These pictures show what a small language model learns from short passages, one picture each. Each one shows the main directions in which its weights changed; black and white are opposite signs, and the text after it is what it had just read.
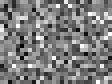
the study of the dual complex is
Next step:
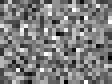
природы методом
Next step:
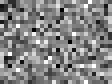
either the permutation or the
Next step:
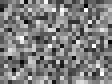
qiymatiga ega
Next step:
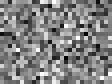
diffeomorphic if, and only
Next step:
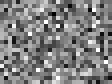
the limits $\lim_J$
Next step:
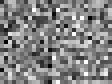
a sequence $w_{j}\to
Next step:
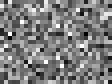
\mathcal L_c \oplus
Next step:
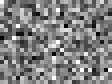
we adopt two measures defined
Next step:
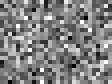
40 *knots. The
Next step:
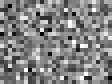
us write the Gaussian
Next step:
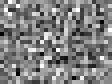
of graphs, and show that these
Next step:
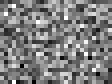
For citation: Belkin
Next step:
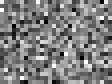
prezentă medie adult
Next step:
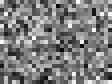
a spectral triple on
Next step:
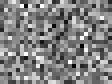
E., Lengyel,
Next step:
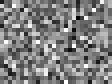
Chapter \ref{pre}. \\
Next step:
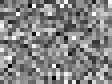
и повышающие
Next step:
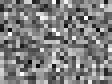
b. Hanbel,
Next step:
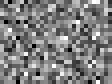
ko'payishi yoki
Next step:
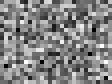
identify with the spaces
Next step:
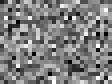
caso en una escuela
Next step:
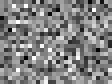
is false (true)
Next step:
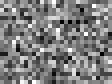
ve yetkinliklerini
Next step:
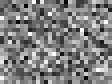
statement is false. The previous
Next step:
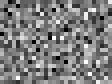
of a complete and cocomplete category
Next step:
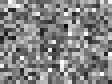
that in all these cases, after
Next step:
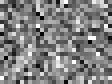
the first section of this paper we therefore
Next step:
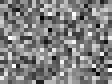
связи эти В.
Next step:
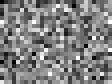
cases, the compactification is
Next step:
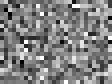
of the tangent to the function
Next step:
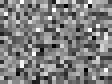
lower bounds, and very
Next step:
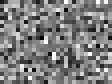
with the space of Killing
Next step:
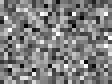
ее водоносности
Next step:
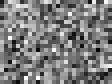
((moving the torso from
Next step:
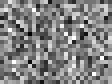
as $A\otimes B$.
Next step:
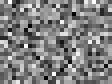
&\leq \E \left\vert
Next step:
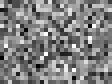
$z(\alpha,t)$ is
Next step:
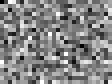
from the Grassmann structure,
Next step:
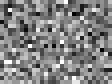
our vertices with only a subset of
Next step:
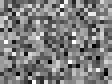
\in \mathbf{N}$ and
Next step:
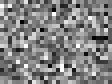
That money was being
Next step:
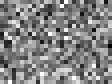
второго фактора –
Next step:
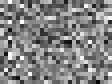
difundir y compartir el
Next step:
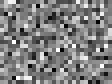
de vraag hoe
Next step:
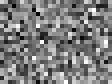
the fixed point $x_0$,
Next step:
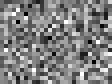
Ularni quyidagicha
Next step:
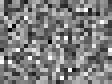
bedeutet das, dass
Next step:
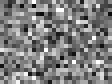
If $S'$ is a subgroup of
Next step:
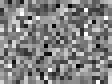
ega bo‘lganlar.
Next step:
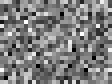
literature concerning
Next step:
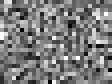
та відщепи з
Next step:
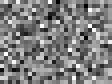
functions (spectral
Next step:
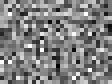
boundary component of each surface vertex of
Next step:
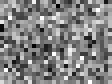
the MC equation means;
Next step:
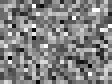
$. Since the weight $r_\alpha
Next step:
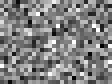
\end{align} By integrating
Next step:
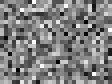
first. We then can write
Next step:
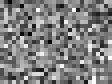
Construcción: Se
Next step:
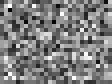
there exists $b^*\in
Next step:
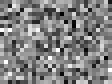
& \left( \frac
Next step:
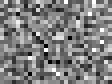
w\leq 1$. Then the solution
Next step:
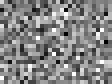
a sense of the shape of a
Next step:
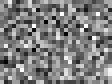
Regulating A.I.
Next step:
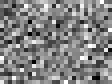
\cite{DGZ}). Let
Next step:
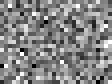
The review concludes by stating
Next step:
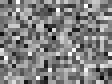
tempo em que Grinover
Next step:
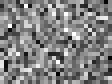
suggest that a single
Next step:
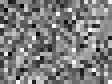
a company that did not
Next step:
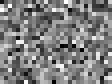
$N\hookrightarrow M$
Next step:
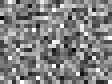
recently by Gui and
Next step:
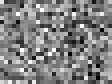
I\cap J$. If
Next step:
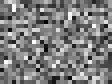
Bunday holatlarni
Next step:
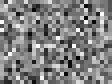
major drawback to be
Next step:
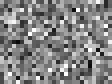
Update decision:
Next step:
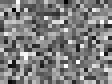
obstacles, spacing
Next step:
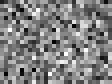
têm enfatizado
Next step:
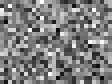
resinas indirectas
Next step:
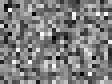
structure on this category, in which both
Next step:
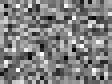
basisvaardigheden. De
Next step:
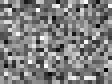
\dots, f_r;
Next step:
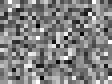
(in a somewhat more general
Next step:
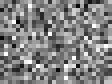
Presidente De La
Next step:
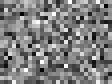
predictive accuracy for
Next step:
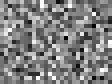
the D-to-N operator corresponding
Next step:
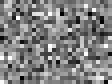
Motivasyon ve Kamu
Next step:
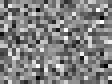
this important result.}. It is
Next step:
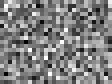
on $B$ correspond to
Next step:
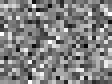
this study. For each solution, each
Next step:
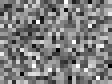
edges labeled as in
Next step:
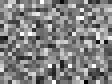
The functions of a working
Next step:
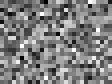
sufficient condition for the general solution of
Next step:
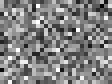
$p=\infty.$ \eca
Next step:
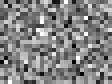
kedalam “ruang kelas
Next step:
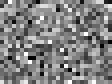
shakldagi velosiped
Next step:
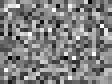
in probability. Indeed, assuming that
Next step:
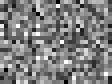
the first assertion is
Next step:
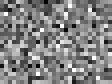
the reasons for its leading
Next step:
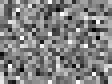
независимость. В
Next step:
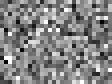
hiervan kon men worden
